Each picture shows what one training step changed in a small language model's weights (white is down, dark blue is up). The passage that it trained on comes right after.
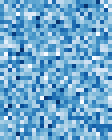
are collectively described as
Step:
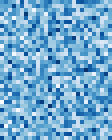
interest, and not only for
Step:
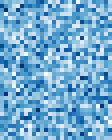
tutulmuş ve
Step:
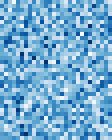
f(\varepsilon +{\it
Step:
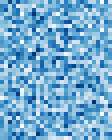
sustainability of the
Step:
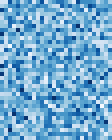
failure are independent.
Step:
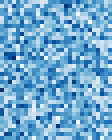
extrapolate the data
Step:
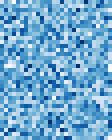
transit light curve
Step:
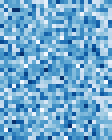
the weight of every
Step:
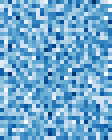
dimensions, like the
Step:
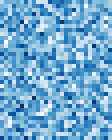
following conclusion: if the
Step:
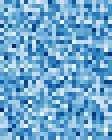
in the fluxes is within
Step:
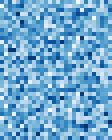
robustness against
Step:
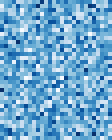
quarks, \be
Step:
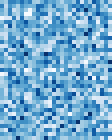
13 бандига
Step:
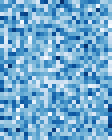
внешняя –
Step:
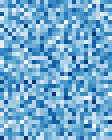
interest in the content and
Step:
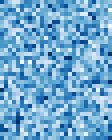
la cantidad de
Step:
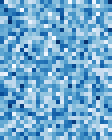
new method for parallel
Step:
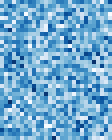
while $N_{\rm
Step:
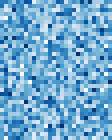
Figure 1(a) we
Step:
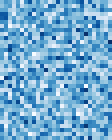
data, the model asks
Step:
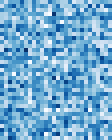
be obtained by $\lambda
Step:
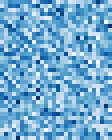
Hakimov M.
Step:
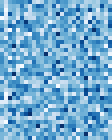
на написаните
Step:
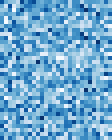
for the subsurface
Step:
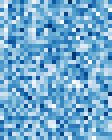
cohort studies.
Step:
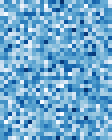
of a global heat
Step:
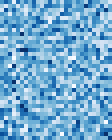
predict any additional resonant
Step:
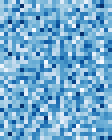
a PLR passou
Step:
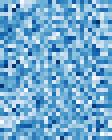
\ \ \ is still a
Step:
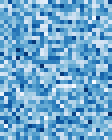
this is the consequence
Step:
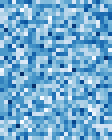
higher positive and negative
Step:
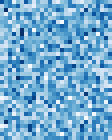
are mainly composed of
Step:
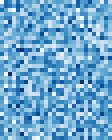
configurations were
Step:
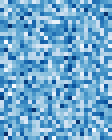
A: Math.
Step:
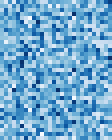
at rest the average momentum is
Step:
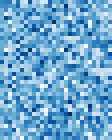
encircling the
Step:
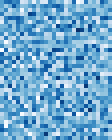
users, the interaction
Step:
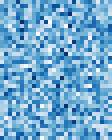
the cosmic ray events
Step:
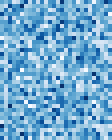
most precise method, but
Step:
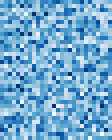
information processing has been
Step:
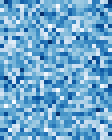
Superior de
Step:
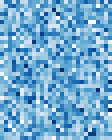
quantities of the involved
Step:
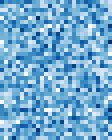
signified that a smaller value
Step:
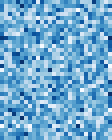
ham mavjud.
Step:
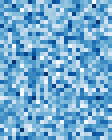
to 75% of the
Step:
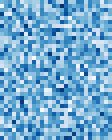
In fact, such a
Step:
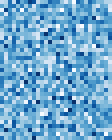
difference between the increased
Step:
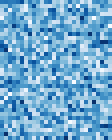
M., Dotter
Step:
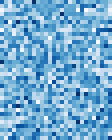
auxílio a
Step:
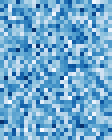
heart murmur
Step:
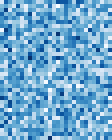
previous suggestions because it
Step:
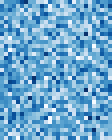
IIA string theory by
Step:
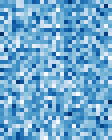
et Développement
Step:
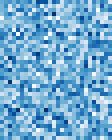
Word It Out);
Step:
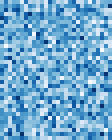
paper is to extend the
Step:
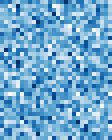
surveys have the potential
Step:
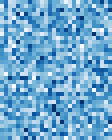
obstacle at the
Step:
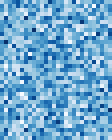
cuenta que cuanto
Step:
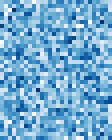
the Appendix, we have
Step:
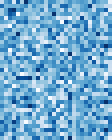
ser preenchida?
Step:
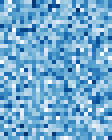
six-fold symmetry
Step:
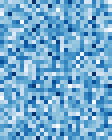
new paradigm of
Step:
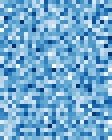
connection places a
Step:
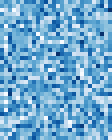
uma gestão a
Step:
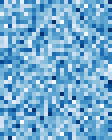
final temperature for cooling
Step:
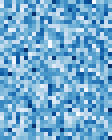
effectiveness of
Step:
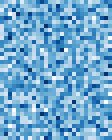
metrics. Finally,
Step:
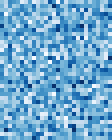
point B, corresponding to the
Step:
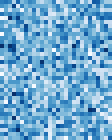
discussed how we protect
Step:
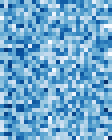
{\bibfnamefont {C.}~\bibnamefont
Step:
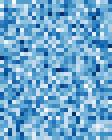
fits used to extract
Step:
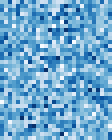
A stochastic process
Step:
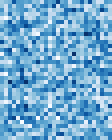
та патологічної
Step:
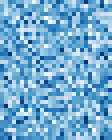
E. Baker &
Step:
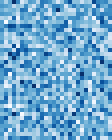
ITU* для
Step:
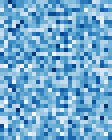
For instance, in the
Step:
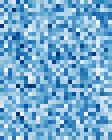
condition, so we were
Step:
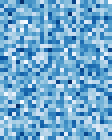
the camera lies
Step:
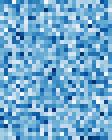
acceptable (recall
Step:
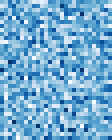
of the present work,
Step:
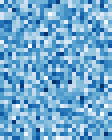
and $E \rightarrow
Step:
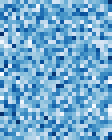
integral has not
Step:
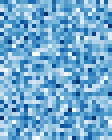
eficácia dos
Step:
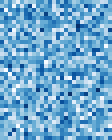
yapay zekâ
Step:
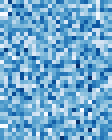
unstable. The simulation time
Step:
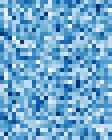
muitas destas
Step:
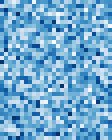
plus cold dark
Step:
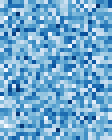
a condition among different
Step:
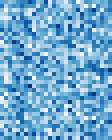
estudio Figure 1.
